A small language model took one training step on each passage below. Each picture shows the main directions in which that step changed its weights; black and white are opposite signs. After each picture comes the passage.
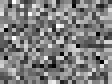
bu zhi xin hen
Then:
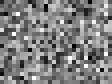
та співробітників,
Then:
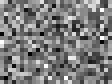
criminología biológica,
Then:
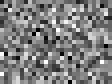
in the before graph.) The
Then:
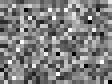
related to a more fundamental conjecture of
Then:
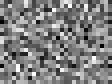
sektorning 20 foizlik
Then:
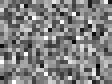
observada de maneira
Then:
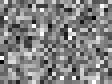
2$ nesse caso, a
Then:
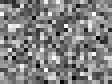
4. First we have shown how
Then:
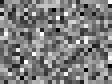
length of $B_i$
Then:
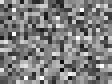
of Science and Research: Revista
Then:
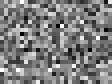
existen diferencias significativas
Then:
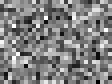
dotsent Yuldasheva
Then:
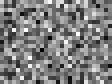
universiteti rektori Aliyev
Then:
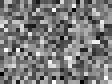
a escrita feita no
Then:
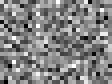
\begin{equation} \centering
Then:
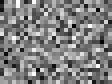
ошди. Солиқ
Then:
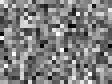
to $q$ and such that
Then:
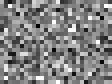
assim iluminar a
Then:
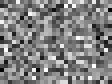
fractional Laplacian wave equations.
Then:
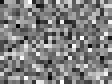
Depending on the geometry of
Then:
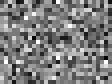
técnicos: seguridad y
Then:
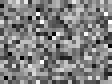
non-integrable geometries
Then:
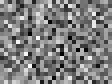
\eps\varphi_1 +
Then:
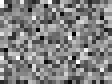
и способа применения
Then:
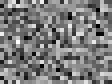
via deep quench
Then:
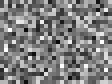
surjective. Moreover it is a
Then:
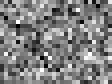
logística e transporte.
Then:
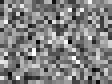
segurança e validação
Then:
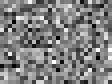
bilan bajariladi.
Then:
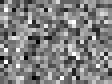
subgroup of a group is shown to
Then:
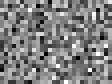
va shakllantiriladi.
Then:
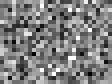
size and nothing specific is known
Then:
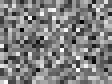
into a direct sum of simple
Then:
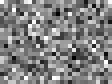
K_3$. Suppose $\hat
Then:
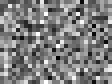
the singular knot is the circle
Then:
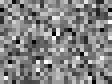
Lagrangian vortex boundary and
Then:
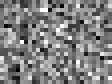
case) to achieve the desired
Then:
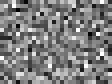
Ushbu qismda
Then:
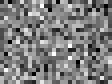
hollarda deputatni
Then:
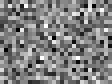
o pensamento crítico com os
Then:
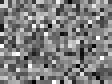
n$ in any of the
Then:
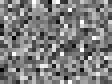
referă la clasa
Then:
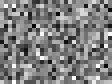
appliquée afin
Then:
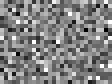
field. $\forall u=
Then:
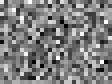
sets $M_I$ over
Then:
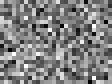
treatment but may still
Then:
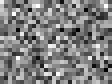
Tillage, seasonal
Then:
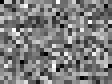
of the 2D Reynolds
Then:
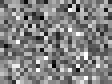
systems, then a functor between them
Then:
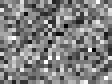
implicit scheme in two (and
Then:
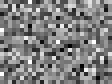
la integración de una diversidad
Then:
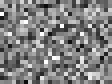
of the $I_i$
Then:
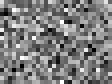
наиболее важных
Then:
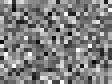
dual of this usual graph cycle from
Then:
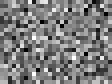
Studer for providing the
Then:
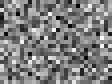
en la revolución
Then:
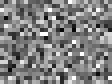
Yunusov R.,
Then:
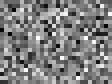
that it is capable of exactly
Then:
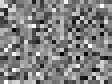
a smoothing effect at the second
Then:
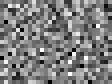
с базисом
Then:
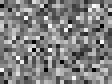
as follows: under what conditions the
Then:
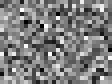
of the maximum principle in the
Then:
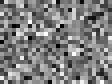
of this work is to better
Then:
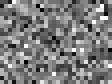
normative system, Weyl's
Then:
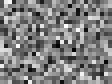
meaning and practical work with
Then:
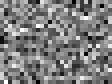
подхода требует
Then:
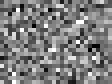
the identity matrix to $0$.
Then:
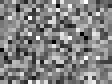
normal when $i$ increases
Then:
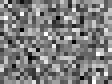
remaja. Kata
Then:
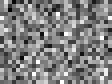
comprises the missing mass
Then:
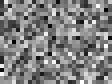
so that $H$ is an
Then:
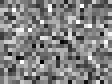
do Benefício de
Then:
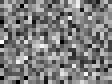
are reminiscent of the
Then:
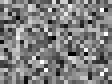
other problem which is to be
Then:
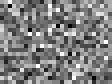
outras planilhas, entre
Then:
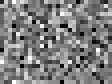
only one return at the
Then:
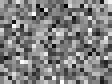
vient alléger la
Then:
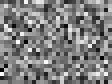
root spaces using the results of
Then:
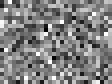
a publicação de
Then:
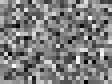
sanasi o‘rtasidagi
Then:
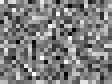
бездіяльність органів
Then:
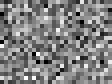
the problem of showing that the
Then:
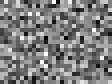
bergan hollarda ular
